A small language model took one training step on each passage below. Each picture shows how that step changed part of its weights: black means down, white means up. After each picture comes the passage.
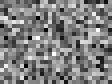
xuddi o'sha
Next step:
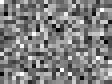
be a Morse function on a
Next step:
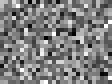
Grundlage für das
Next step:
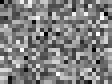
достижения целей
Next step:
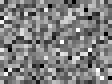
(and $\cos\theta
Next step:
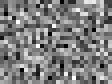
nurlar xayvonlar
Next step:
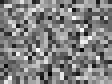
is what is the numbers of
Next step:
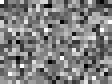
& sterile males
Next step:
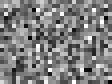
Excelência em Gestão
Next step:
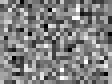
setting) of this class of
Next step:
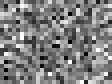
of this we also recall that a
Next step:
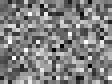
виконувати обробку та
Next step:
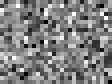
Nacional UPN.
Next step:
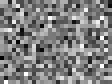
diagram: $$\xymatrix{
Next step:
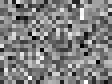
also from the proofs of these
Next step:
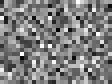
Similarly, since $\bar
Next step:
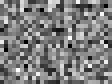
posterior realisations are
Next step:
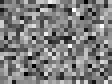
This is O.K. for
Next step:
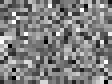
iqtisodiyot sharoitida
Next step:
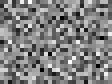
Eigene Funddaten
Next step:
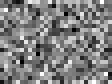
nested approximation spaces, that
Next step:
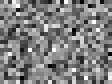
Bilbao afirma
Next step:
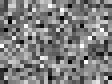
a un tercer—
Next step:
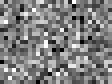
most of these models were established
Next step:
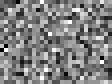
computable invariant of quandle isomorphism
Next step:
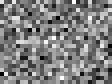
1 or 3 components. Two
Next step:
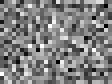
o colateral y a los
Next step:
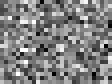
the Adem relations. Thus, we
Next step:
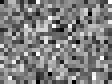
a general number field $F$, this
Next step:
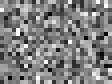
eigenvector. We multiply
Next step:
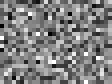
metodikasi fanining
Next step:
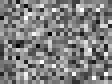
In the case of the intervals
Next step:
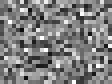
– rus guruhlar
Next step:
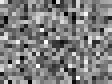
examples. Our findings
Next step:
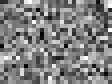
fikrlashga va
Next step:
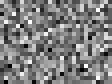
was raised as an open
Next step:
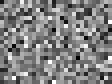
uma fazenda particular localizada
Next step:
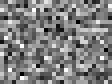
testemunho da
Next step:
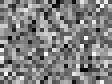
wide use of roses in
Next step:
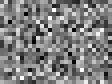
Reescrituras e
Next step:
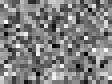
the following conjecture arises
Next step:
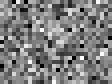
programme Simandou
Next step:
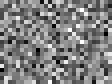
понять - они,
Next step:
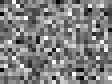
be a cyclic group,
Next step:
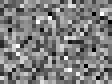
such as $\HH_\rr =
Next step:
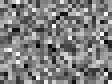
relative to a collection of proper
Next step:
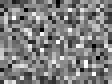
trimming can produce new
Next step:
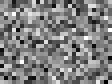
attention is paid to the
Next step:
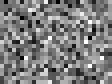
penalty tuned by
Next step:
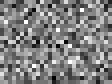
rivojlanish bosqichini
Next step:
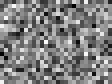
ijod aqlning
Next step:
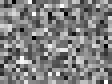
anti-symmetric $n \times
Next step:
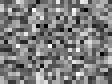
L-UaM process, this
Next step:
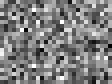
tomonidan sodir
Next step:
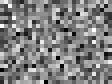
territoire en proposant
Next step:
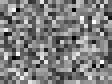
let $\scrC$ be the
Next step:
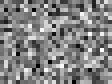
Therefore, the measure in the limit
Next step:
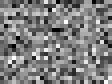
interpretarla sin
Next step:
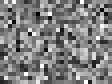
характерно наличие
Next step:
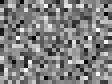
paper developed from our interest in
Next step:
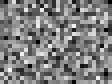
give a clear geometric setting for
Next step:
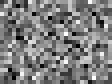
\; j \neq k $$ which gives
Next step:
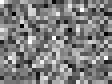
follow the basic application to be
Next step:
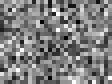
az Egyesült
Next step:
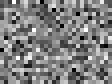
anglash qobiliyatiga
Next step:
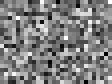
divided by an
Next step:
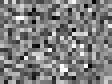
$R5'$ instead of
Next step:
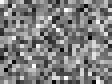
can be chosen so that the
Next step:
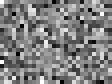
principal solution to be an analytic
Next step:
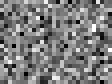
inequality. \subsection{Method
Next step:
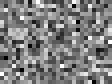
a qué corriente
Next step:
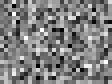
Erjavec, T.,
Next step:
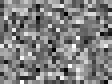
defines a 3-manifold
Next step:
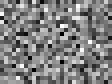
of the form $e_2$
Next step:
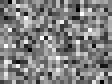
${\mathcal C}$ because of the
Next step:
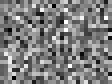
|J|$, the same estimate holds
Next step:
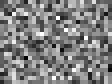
to $\lambda$ (the
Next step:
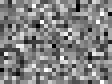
of Hilbert spaces of the
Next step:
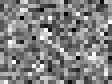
quadrados e a taxa
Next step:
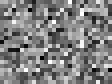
quotes. Anything not
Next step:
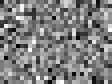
of a maximal subalgebra is well
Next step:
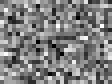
to'qnashuvi 3
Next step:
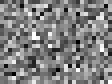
kechishi, agar
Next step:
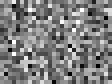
Fatima H., Imran
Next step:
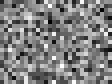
Manuel de Guerra y
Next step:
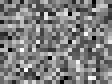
рынка между
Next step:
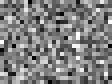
of Santo Domingo
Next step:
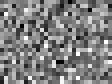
цифровой модели
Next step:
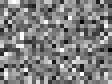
of $S(\alpha)$ are
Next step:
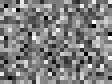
this is equivalent to ${\bf A}
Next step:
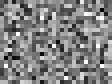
ВА БОШҚА
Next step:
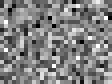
and suppose that there exists a
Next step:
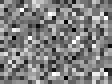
elements $x=t_3$
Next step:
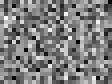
oilalar fojidan
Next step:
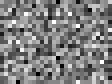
goes beyond the
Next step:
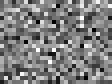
conform legii, le
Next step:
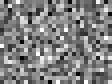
abstract operator equation. For each
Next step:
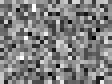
yoki bir nechta
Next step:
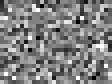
theory such as Viennot's theory
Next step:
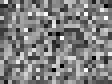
para cada área
